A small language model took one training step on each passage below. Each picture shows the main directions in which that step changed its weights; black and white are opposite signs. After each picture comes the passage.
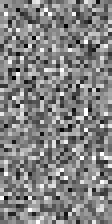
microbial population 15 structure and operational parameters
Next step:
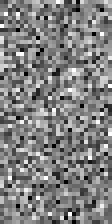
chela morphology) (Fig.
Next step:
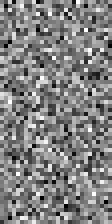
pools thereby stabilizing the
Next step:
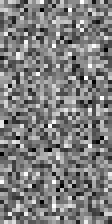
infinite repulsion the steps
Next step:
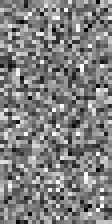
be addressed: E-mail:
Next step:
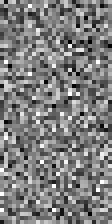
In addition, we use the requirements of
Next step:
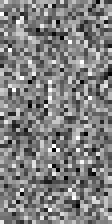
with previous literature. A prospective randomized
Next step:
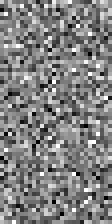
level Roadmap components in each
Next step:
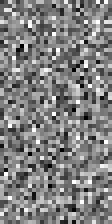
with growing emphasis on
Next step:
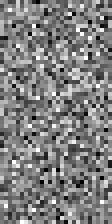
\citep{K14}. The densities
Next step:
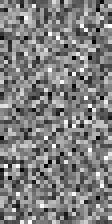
$\sigma^+$ polarised photons,
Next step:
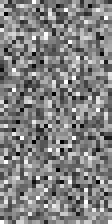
`Theorems requiring an
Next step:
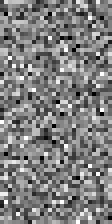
we employ a model space approach. Starting
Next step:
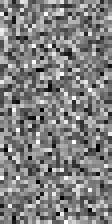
in opposition to current values of some, it
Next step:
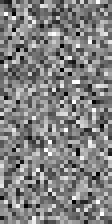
extract. According to these results, which
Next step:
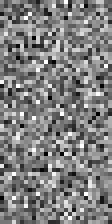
full version with all 30 statements.
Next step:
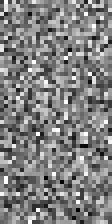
dissemination. Sequential 3D
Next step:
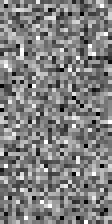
be noted that MARCI images show
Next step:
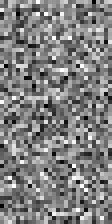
\section{Introduction} \noindent
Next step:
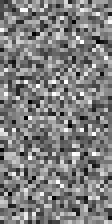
were -though not equally- visible;
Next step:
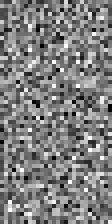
the baseline case, $c2$.
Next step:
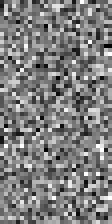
King, M. Ross, and
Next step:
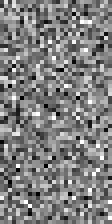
Sciences, Universit\'e
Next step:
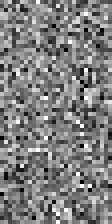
up an orthodox master equation for
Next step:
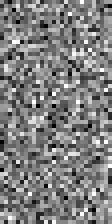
5%. They observed that the electrical
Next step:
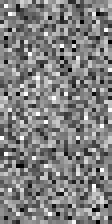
this divergence and remains an practical
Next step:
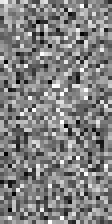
n'_i can be found from the expression
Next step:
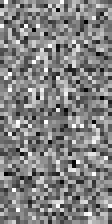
and well-focused reflectors.
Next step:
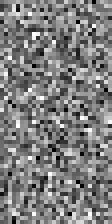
STFT is remapped to the original point
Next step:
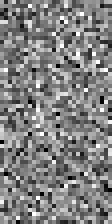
In the development of this project, we will provide
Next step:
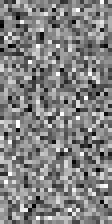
Training Infrastructure ...
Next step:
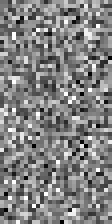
is considered to be attributed to individuals with
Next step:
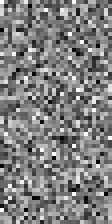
via the work of di Francesco,
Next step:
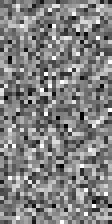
right now it is auto generated picking
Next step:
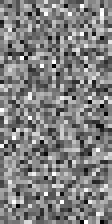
time using the PU method when dealing
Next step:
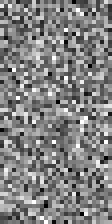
Such a Short Baseline Array
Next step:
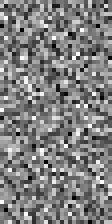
between 6.5 and 8.5
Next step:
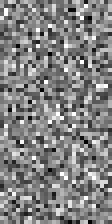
may generalise to provide insight into
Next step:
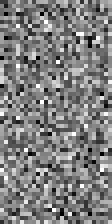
(default parameters) on the
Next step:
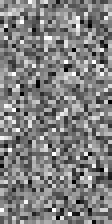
members are representative of the previous
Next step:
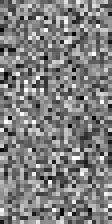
is that the metric $H$ gives a
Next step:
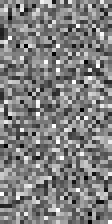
section $\sigma_{\nu\nu}$ can be
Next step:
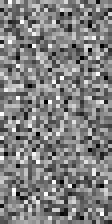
unexpected relationships, such as the positive
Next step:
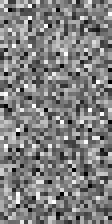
for Illumina sequencing, standard
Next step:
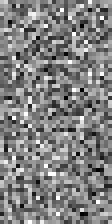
in NACs training, demonstrating significant
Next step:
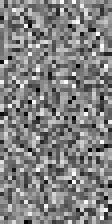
Unit Quality dimension, respondents
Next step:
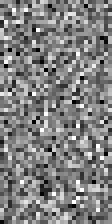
example, the ionosphere is a possible
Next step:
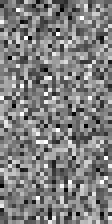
(slope) and $H$ as the
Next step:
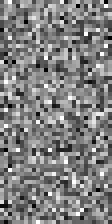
which we show both from a limiting
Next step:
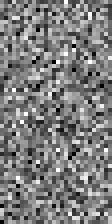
the 600 Gflops QCDSP
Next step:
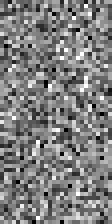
the first particles. It calculates the optimal
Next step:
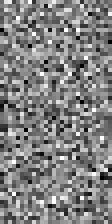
one has to keep in mind that
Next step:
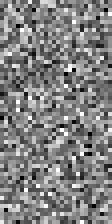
distribution one has a single probability, namely
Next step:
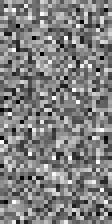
children who are also the future leaders of
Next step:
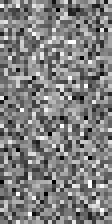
bi-directional methods, the residual
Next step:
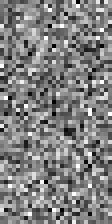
robotic simulation: the Robot
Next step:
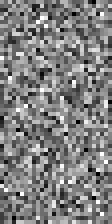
foreign body sensation, presence of
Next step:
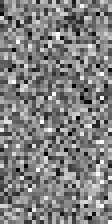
enrolled and filled a survey after
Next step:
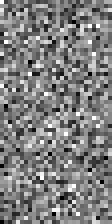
testing; A is the area of the
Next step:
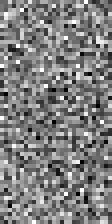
system process. This study has contributed to the
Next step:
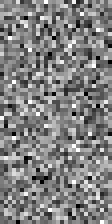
to be \be V_{\rm light}^{\rm
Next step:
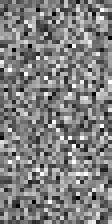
the proposed OH absorption line survey
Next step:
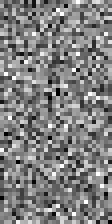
delineated by Greer, et
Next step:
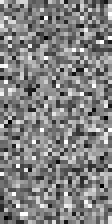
a comprehensive plan that strategically
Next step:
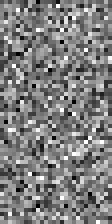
(RIXS). To directly compare
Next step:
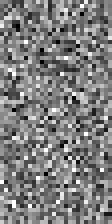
increments of resistance were appeared at
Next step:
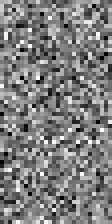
stationary state of the system, therefore one
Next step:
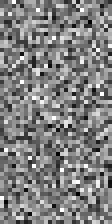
\end{align} Finally, by
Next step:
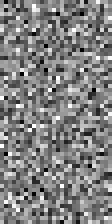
with filling of xonotlite.
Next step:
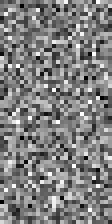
of kaonic hydrogen. On the other
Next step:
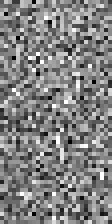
and the Ln(III) donor
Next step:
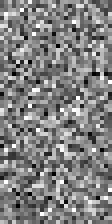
system is converting to binary image. The binary
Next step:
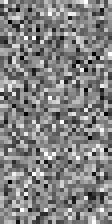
Several theorems and properties of fractional
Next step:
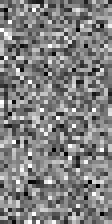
Figure 2), corresponding to high internal temperatures.
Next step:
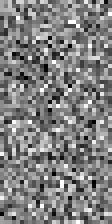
direction in order to find the best solutions.
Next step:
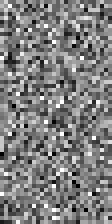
seen as low energy effective theories of
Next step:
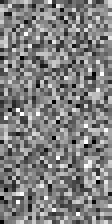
the perturbation or, equivalently, of the
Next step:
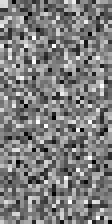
length of a ligament leftover from
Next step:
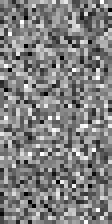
remain noisy even in very large
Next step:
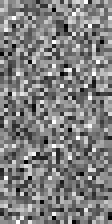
of the HBT radii. The source
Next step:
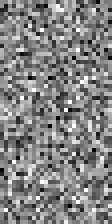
fiducial SSD measure, we used 18
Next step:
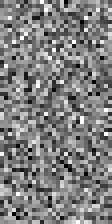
the battle. Such items
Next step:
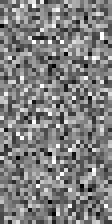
the crop damages and various diseases
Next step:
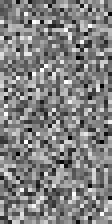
important implication concerns evaluation itself.
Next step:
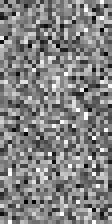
include: the $f\left(
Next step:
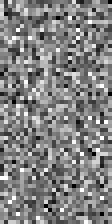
observe a high eccentricity ($e
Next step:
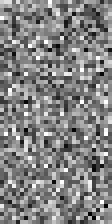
to the replacement of \mathbf{y}
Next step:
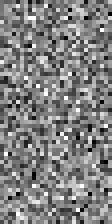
exact analytical result. For the numerical
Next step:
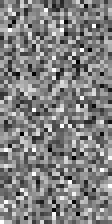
as a source of the observed stochastic
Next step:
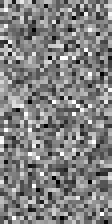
a larger step increment, making the ramp
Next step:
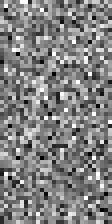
Boumerdes, Algeria.
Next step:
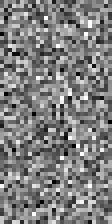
teachers should be trained in the use of
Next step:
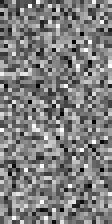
refers to the annual total income
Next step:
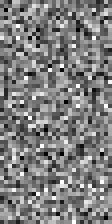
et al., 2007). Metals in
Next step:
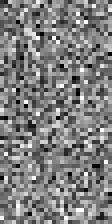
pA reactions will decay outside of the
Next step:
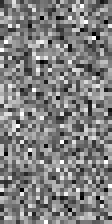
{\bibinfo {journal} {Phys. Rev.
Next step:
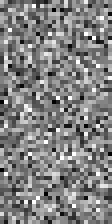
$B$ are very similar, and even star
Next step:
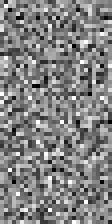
in an article written by Wouters
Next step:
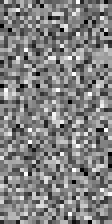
which, using Eq.(6a) for
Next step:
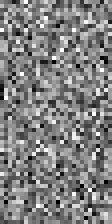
GMC, Anantapur,
